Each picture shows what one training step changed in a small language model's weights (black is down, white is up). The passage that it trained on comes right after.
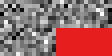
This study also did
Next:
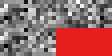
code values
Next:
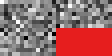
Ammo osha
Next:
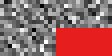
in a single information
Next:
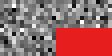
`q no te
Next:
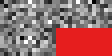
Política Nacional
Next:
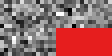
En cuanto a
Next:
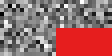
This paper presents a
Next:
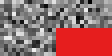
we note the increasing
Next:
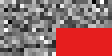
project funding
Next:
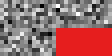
was possible. This
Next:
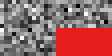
un coordinamento
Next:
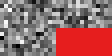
local market.
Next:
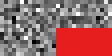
XX в.
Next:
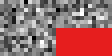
биотин ва
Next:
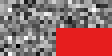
majority of patients
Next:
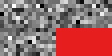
The sample size of
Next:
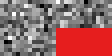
and problematic
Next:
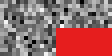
exemplu, instituirea
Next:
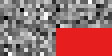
heating” of
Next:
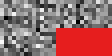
of the above final
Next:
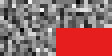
aos sistemas de
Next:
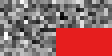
today, measures
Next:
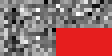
mumkin. 7.
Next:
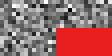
MST algorithm is
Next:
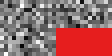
encore être
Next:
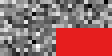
can rapidly identify
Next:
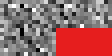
crescer e
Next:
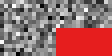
The last equality
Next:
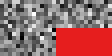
which were originally
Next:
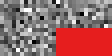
что я не
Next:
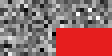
(or lack of
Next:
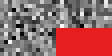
le niveau
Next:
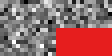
va fovea
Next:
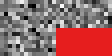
relation to international,
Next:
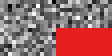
Plot of the
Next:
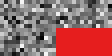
concept of physical
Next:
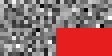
above plans
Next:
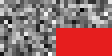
detention of
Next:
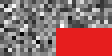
litter 1 —
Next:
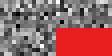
con alcune
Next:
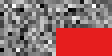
The resulting sample size
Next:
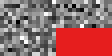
belonging to
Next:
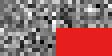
practice completed a
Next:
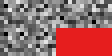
interesting in the
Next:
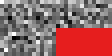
it includes small scale
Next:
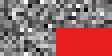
tem aumentado
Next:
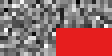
Casa de
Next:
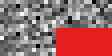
revised Risk
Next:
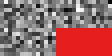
bahasa adalah
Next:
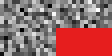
procedentes de
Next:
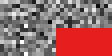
education, and creative
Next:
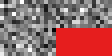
z zarówno
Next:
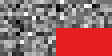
towards their family and
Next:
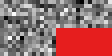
of the network
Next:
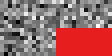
that some studies had
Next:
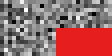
defined, it
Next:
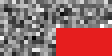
combining multiple
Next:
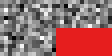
but also show that
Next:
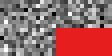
gate sequences
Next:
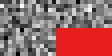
palabras de los
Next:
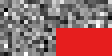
the moving
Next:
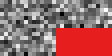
to access one
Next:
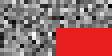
previous work that
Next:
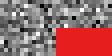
and design of the
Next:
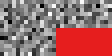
matrix was not
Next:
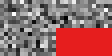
be described by a
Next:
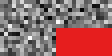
for development projects.
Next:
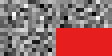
and analysis, a
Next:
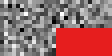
already identified the order
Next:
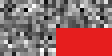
de estudiantes y
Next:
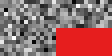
the dependence of
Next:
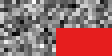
los desafíos
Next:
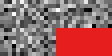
JP EPS
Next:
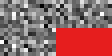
and to a higher
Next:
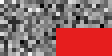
education as an
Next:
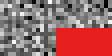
nurses and
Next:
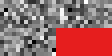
the pixels
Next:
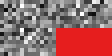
their marketing strategies,
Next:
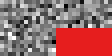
more hierarchical
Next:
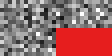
mais elevados são
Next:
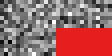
of grafted
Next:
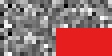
This paper may
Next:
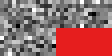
particular profile,
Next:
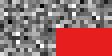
was recorded
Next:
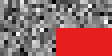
dengan cara
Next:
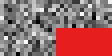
meio ambiente, a
